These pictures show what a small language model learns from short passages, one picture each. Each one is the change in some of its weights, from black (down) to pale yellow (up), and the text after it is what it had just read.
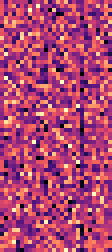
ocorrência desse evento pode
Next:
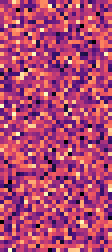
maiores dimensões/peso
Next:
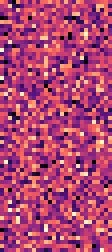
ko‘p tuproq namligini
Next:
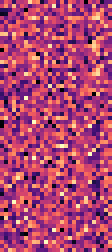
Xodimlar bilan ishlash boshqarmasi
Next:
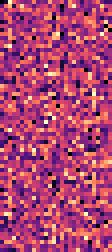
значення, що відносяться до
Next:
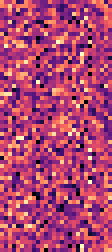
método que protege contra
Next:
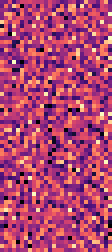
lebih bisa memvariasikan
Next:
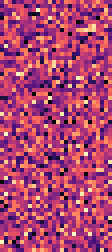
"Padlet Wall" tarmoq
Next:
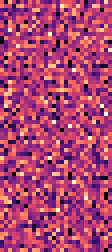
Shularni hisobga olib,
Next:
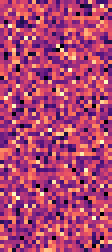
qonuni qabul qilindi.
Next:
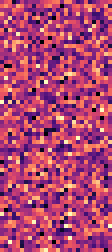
raqslar, musiqiy
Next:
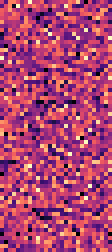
y combustible entran en
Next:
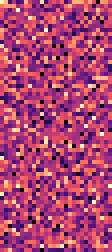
Кыргызстане и
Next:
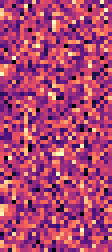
a morte faz parte do
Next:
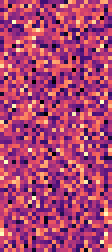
personale del destinatario.
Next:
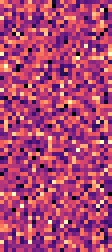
truncatula*; 8
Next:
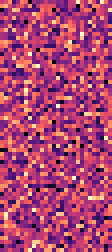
a la necesidad de una formación
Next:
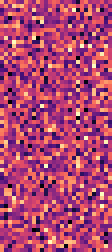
für Bodenkultur Wien und
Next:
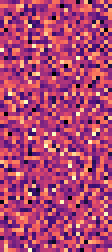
Banklar bozor risklarini
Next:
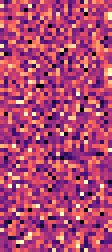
aviones, objetos que se
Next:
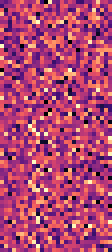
кўринишини “акс
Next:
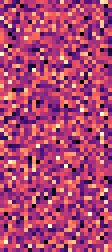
frequency of congenital
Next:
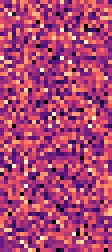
estudiantes con sus tutores durante la
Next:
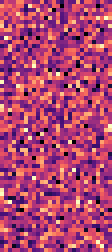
la toma de decisiones
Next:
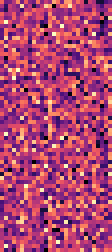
og fyrrverandi
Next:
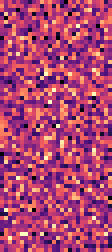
208 c. uchun qora qushdan
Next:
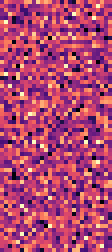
pilot przykłada do
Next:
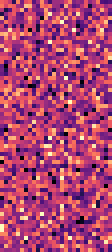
32]. В контексте
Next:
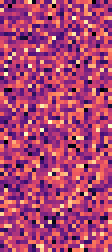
und Beteiligungsstrukturen
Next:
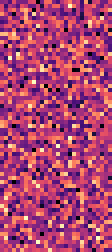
contestamos, porém, é a
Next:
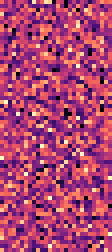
las columnas, al igual que
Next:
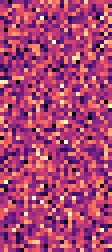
sosial. Armstrong
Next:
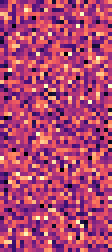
-, serta NodeMCU
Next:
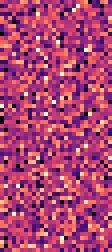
istiqbolli yo'nalishlarini
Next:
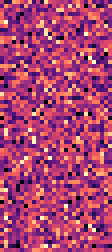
urg'u so'z yoki
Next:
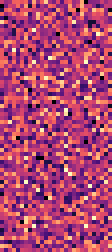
combinada amb pronoms
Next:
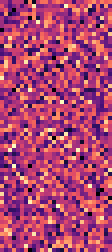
and climatic conditions.
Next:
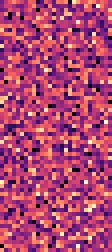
ҳимоячи, жамоат
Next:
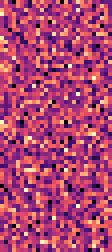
Zunnunov A. Pedagogika
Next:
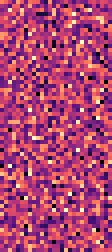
Japón, fueron nominados
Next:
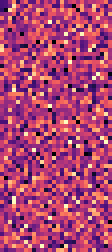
Latindex. Identificadores
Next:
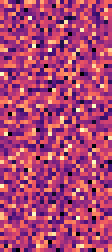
به منظور
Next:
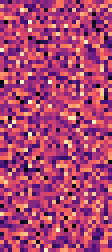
si la femme travaille à la
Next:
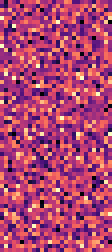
talqin qilish va ijtimoiy
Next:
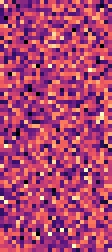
uning ana shu tug'ma
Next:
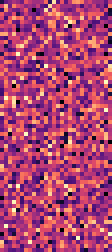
mos ravishda 18,9
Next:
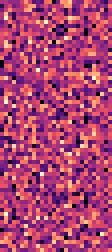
ishtiroki, albatta,
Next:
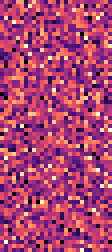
elles peinent à la tâche la
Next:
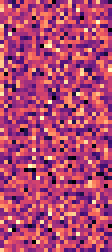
(ОРВИ) у детей.
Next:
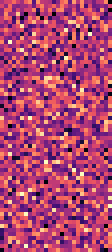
hidup di daerah rawa.
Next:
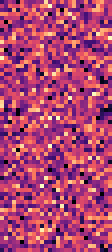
зависимость глубины
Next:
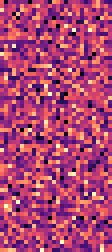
ve sorumluluğun
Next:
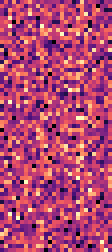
um único caso, com o
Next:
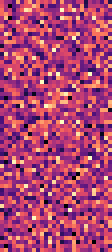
sermayenin ne kadar
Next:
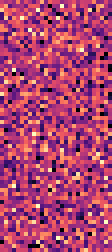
incentivar os clubes a
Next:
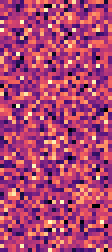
проведення): метод. рек.
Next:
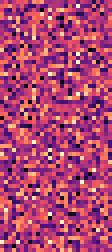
Til siyosati va milliy
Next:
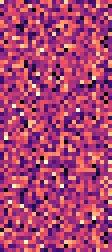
o`yinlar yordamida
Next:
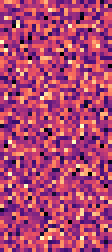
hij/zij generieke
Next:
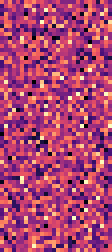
процессом бактериального
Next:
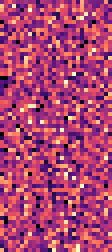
7 dias da primeira semana de
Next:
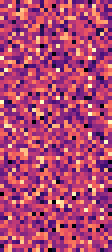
двигатель был создан
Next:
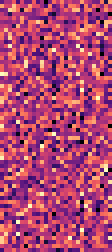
de los derechos humanos,
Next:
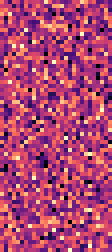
*Pyrus communis* L.
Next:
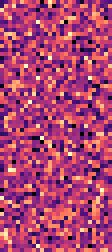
катталар томонидан
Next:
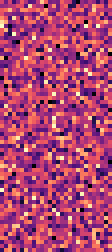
special metabolii secundari)
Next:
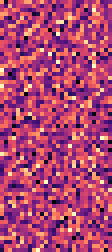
позволяет сразу
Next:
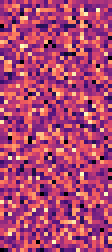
(os tabeliães e os
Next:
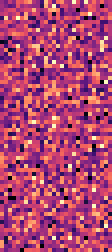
Chet davlat fuqaroligini
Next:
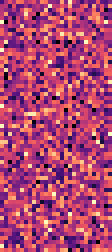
Хетагурова. 2016.
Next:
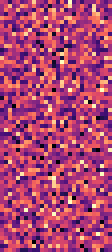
передає повідомлення
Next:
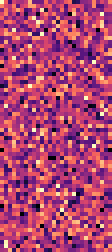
Жизнь животных.
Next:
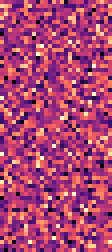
580°C необходима
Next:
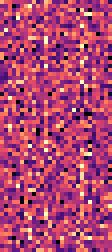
do corpo, mas para compreender
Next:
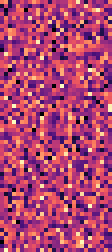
de *Biston strataria*
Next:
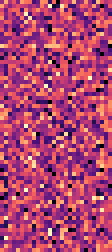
що безпосередньо
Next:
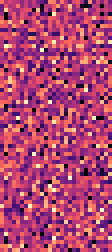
endophytes are considered
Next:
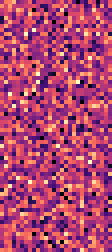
A moradia enquanto um direito
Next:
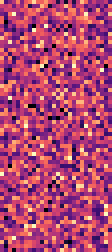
2005 (*En torno a lo
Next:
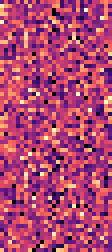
al., 2013), con sesiones
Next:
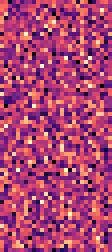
al. 1998, del Barrio &
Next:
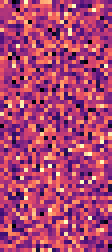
комплексного підходу до
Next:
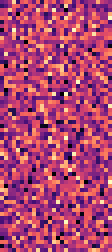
“özentî” hareketi
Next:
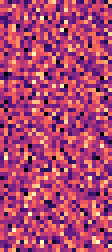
Sherobod tumani 2-son
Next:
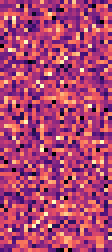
second type de droits
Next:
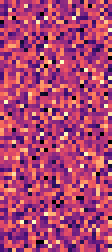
into the professional development process of
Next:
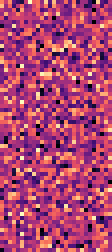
не должны забывать об
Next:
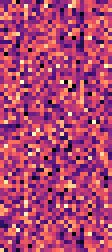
a sobrecarga das mulheres, que
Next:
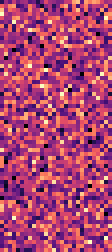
personas realizarse plenamente,
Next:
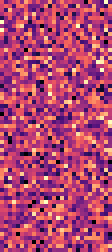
Ukrainian]. Посилання
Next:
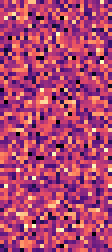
2021*, consulté le 10 juillet
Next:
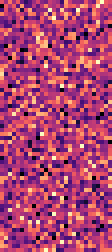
ishlatamiz. **Dala**
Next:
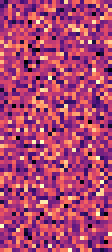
doctorandas tuvieron que
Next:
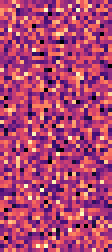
serta penyusunan larik dan
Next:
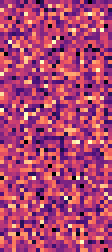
relacionados con las medidas de
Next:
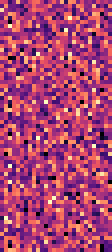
REPORT OF THOSE
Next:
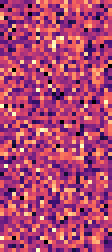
de quizziz y kahoot en
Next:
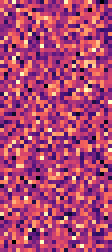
xos aloqa tizimlari
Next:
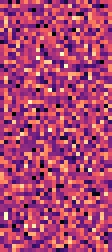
kuchlanishining pastligi yoki
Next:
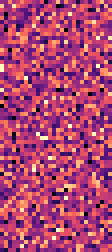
belgilangan eskirgan
